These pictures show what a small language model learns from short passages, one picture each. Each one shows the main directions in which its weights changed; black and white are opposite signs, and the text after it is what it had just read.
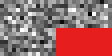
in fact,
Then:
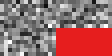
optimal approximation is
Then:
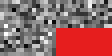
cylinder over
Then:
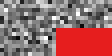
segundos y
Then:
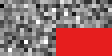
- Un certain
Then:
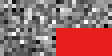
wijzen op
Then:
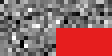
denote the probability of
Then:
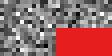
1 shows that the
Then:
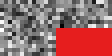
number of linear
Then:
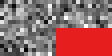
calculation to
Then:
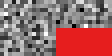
is continuous in
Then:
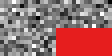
ishlash va
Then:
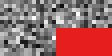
la vida de
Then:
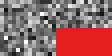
b}) we get
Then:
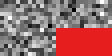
between the sphere
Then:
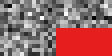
objetos que
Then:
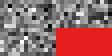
A stronger
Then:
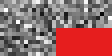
standarti va
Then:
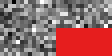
chiqishi bir
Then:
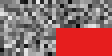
say boundary points
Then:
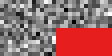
This sort of
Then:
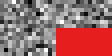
que tiene
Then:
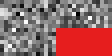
the verification
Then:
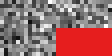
increasing. However
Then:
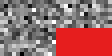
nolle es
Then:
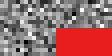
tree has a
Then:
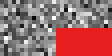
played by
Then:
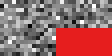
their state during
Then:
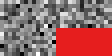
vertex and the edge
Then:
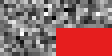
theories are
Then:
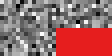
and also the
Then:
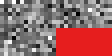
constants}$. The
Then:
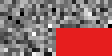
then study its
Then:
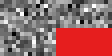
approximate original
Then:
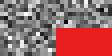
of growth
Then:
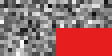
are optimal. In
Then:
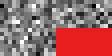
(For new
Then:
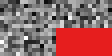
drawn some
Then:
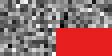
terms in the
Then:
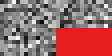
linear map from an
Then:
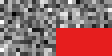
any of the first
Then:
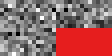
AVC se
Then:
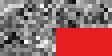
empresas de
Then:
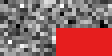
Alfa de
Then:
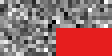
cual el
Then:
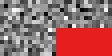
radius two.
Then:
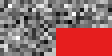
U$. We
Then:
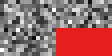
of local raw
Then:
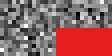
of a convex function
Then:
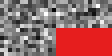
is at most one
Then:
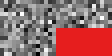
hyperbolic surface
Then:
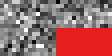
такие его
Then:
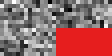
com a visão
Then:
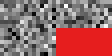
We can now
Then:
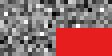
as future
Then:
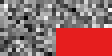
har vaqt
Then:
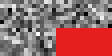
of CYBE
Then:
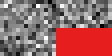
por falta
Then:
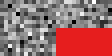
local stable basis
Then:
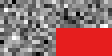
work. The
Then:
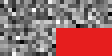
también el
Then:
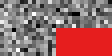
that all of
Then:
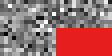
O tratamento
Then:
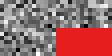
that corresponds to
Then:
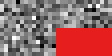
was first obtained by
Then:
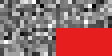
values for these
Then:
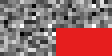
them into the
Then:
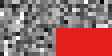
unit; see
